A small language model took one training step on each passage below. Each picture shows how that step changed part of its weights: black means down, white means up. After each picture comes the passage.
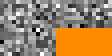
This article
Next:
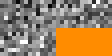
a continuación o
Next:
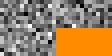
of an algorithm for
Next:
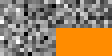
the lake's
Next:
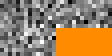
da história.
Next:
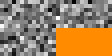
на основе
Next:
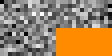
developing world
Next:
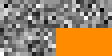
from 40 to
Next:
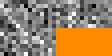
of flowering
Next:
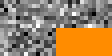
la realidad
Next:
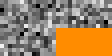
sobre estudios
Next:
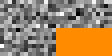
из основных
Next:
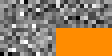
and recovery
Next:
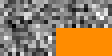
stability conditions.
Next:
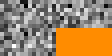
purpose of
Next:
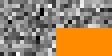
sua volta.
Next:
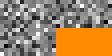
good performance at the
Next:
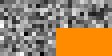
La Figura 2
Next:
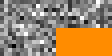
action problems
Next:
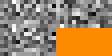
convey a
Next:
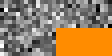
falta de
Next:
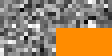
olgan .
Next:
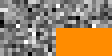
increment of the
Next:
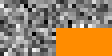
of northern
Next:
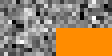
città e
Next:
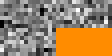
Figure S7.
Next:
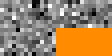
la *Early
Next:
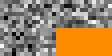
patients referred to
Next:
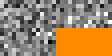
in a way that
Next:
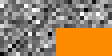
size and processes with
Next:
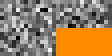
generalizability of
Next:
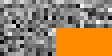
Imports from
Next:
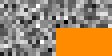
new tools to
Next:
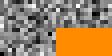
hám 4
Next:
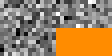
in duration
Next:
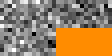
dari alam
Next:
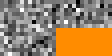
I Gusti
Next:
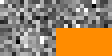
the original paper
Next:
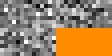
as needing to
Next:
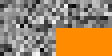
combined with a
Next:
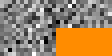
faoliyati va
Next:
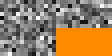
para melhorar
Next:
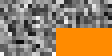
be transferred
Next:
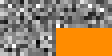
the table 9
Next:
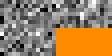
operation and
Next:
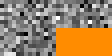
As far as the
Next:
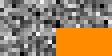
de la question de
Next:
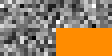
В ходе
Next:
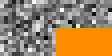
tension may
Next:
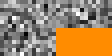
poor management of
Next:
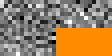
and the developing
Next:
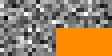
they build upon
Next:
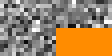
more frequently,
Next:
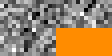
after all, even
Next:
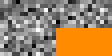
paksa di
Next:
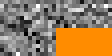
characteristic of
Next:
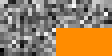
be South
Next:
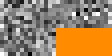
is not in the
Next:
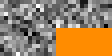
independent of
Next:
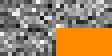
numerical and
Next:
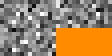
on the density
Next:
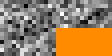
IRMA =
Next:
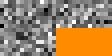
Economics and
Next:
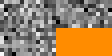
study of the problem
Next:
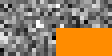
extension of
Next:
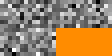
the p value is
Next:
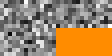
women, women in
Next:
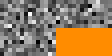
connected by
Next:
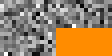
of nodes
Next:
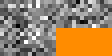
existing digital and
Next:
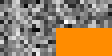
generate the
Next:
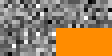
to the input data
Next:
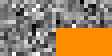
merging of
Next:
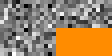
independencia del
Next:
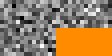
envolvimento com
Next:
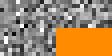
sequences are
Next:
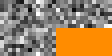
proceso de
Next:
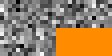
mais ampla
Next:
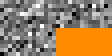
privacy and
